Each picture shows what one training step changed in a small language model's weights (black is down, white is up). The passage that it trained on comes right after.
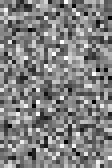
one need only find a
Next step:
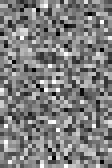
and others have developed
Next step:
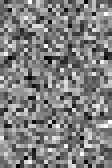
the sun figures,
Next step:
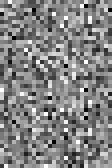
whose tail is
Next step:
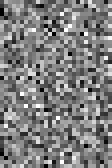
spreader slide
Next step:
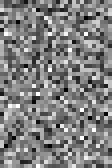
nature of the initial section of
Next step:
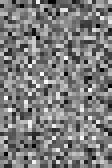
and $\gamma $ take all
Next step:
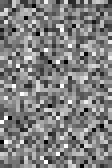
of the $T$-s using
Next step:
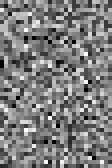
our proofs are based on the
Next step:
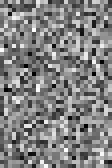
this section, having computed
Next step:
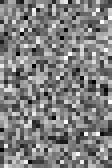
SGD and DT are
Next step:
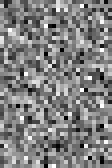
crop residue
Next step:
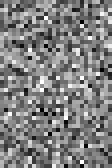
explained by the
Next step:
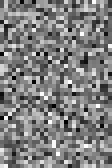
country with a rich
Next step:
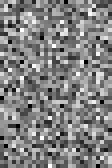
fixed pol curve's
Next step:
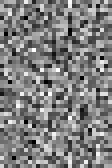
2009. On stability
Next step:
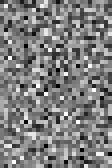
and $u_1$ and
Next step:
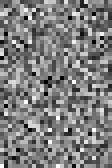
of P values} We will now
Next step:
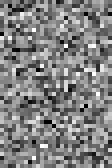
could induce a moderate
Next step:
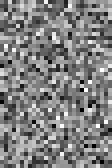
Africa Addis
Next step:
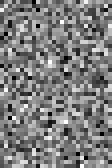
image is white and
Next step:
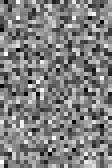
boys and girls
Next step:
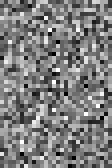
a local version of this theorem
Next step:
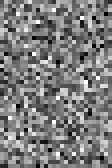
. The graphs also show the
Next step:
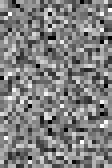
“healthy core”
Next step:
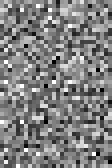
of the type of noise in
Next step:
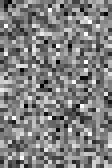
we exhausted.
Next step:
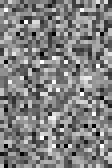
$\gamma=10$ in this
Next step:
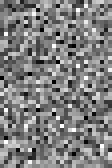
to the variation in species
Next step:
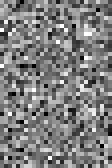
part of the country.
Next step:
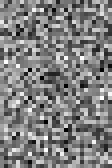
traffic forecast.
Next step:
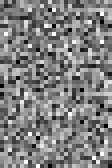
rely on naturally
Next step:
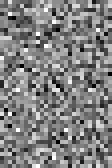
Theorem: $$2\langle
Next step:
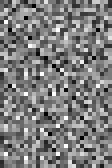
of the $2d$
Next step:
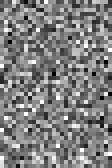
of measure $h$;
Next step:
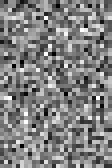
as claimed. In the
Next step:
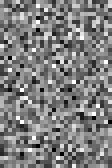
prove that $$ g_D
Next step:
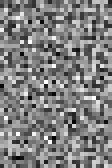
have \begin{equation*}
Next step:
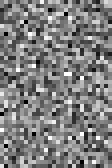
Todo lo que
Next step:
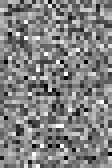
large, one can construct a
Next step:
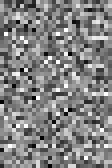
little value on
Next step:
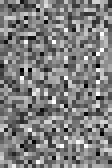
to be qualified for
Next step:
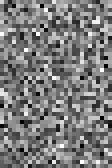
Majority of the
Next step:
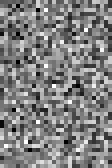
studies show that public
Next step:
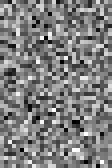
\in \mathcal N$,
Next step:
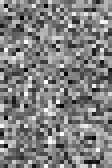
• Sales workers
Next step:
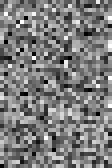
coal rock increased from
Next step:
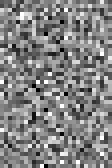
clamp connections
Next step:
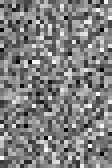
disrupt return
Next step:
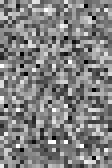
A small sensor node's
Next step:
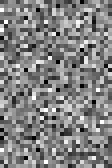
This study has examined
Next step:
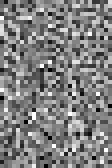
\end{equation} \noindent
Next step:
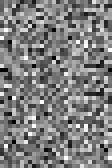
product of measure spaces.
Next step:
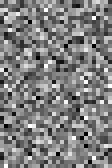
node sets the alternative
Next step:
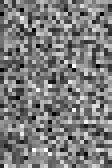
horizontal structures
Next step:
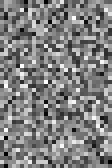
the composite sample
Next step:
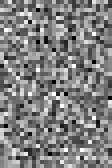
Indication, symptom
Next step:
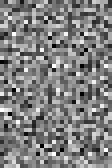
the other customers's
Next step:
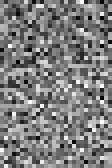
are in consonance with
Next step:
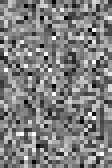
$b_s$) such
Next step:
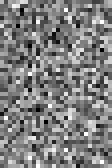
prediction and optimization
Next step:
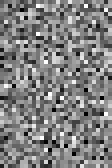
follows at once from the
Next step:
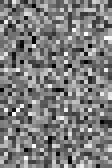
of your body is
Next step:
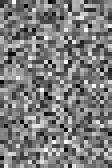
appears in that definition.
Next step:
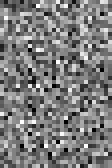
with a static price
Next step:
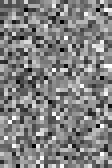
interested primarily in
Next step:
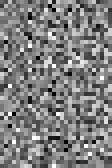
0$ such that $$
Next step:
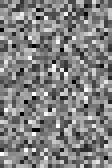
extension of the methods in
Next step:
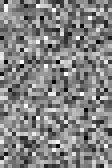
$d\ge 2$, there
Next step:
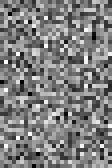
their maximum value is equal
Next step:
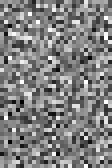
vector depends only on its
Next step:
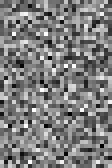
produced through a single
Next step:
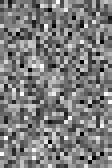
days, at iteration
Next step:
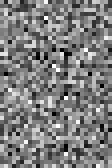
the basis $\{ e^{\delta
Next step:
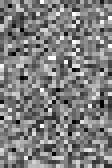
to collect appreciable
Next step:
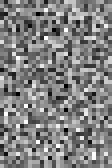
\right)^{\frac 1
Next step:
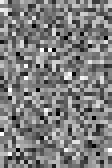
White Niles
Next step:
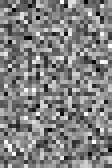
for any $x \in
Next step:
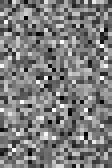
of highly cited
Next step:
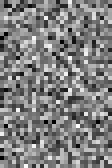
that new accounting
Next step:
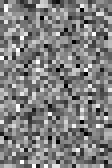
$f_n$ which
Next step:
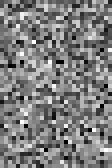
should be modified.
